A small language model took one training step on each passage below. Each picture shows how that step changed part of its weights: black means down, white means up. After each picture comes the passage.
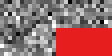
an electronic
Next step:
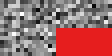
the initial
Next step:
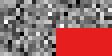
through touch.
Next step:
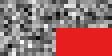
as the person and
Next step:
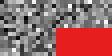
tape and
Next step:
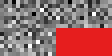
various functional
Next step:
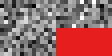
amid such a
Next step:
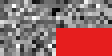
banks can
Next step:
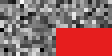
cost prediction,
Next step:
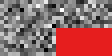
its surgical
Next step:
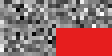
at high temperature,
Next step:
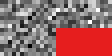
conclusions and
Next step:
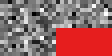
5 minutes
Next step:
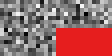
to work,
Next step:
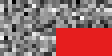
security testing
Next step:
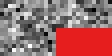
in which the
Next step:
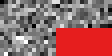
engineering data
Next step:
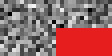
summary the
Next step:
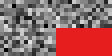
systematic review
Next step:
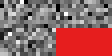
analysis Three different
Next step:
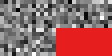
environmental protection
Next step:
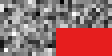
working as
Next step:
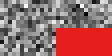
sum up,
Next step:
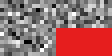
and proteins
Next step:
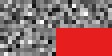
Difference between
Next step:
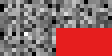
In our study,
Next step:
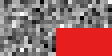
the standardize
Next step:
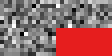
All their
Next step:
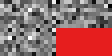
no conflicts
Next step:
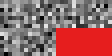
go to primary
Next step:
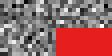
There is a
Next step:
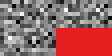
them into open
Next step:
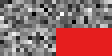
particles in the
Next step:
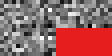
data security
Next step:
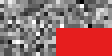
to voice
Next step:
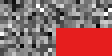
respect to some
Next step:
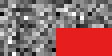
ensuring their
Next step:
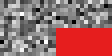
the educational process
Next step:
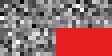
and settling
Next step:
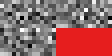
due to limited
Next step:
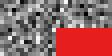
groups can use
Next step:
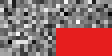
accounting for
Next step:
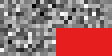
of salad
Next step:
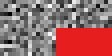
tested in the
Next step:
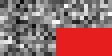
of such soils
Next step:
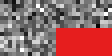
respect to
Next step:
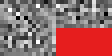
- Local
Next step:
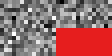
strength level
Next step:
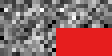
research projects in
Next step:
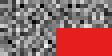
responsible for
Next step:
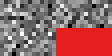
this factor
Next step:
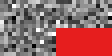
considered adequate
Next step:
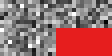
reasons for
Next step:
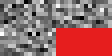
The recent
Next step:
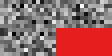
deformation, and
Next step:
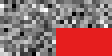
containing no
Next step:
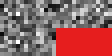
study aims to
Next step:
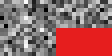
present time.
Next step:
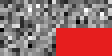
are associated with
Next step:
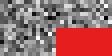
while being in the
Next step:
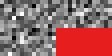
practice is an
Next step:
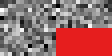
have taken over
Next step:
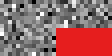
maximum length
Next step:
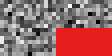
is volume
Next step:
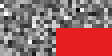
he also evaluated
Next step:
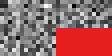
safe for
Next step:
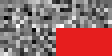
complex and changing
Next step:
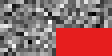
, alpha,
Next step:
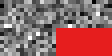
outliers in
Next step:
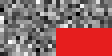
We proposed a
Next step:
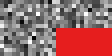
can be determined
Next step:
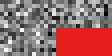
from other social
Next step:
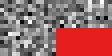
in NP and
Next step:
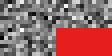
standard analysis of
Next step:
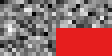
people in which
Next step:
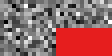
among winter
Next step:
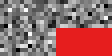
names of
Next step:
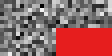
relationship between
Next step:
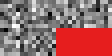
stable and
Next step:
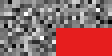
5: A sample
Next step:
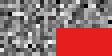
to lack of
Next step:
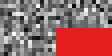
to show the
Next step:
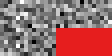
rain in any
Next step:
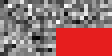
of R , the
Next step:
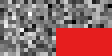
Layers with
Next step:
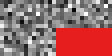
can be found in
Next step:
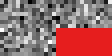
our study are
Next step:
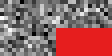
temperatures, which
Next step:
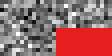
and solves the
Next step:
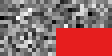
mean age of
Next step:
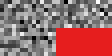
was obtained after the
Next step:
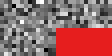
Product can
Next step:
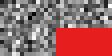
effective and
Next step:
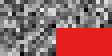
questions, so
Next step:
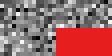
though the
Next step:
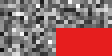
to single
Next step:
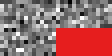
also computing
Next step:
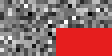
total amount,
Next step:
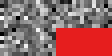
training ensures
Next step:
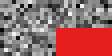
AERA in
